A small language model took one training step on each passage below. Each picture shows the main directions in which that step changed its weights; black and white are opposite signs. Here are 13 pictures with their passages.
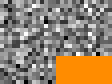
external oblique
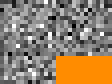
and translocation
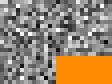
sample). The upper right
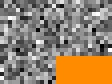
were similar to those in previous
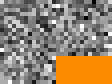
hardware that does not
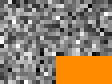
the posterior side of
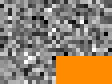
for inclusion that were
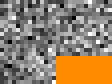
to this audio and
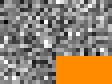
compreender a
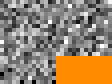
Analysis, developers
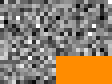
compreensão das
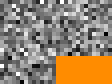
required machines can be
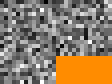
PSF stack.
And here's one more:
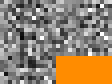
va Markaziy
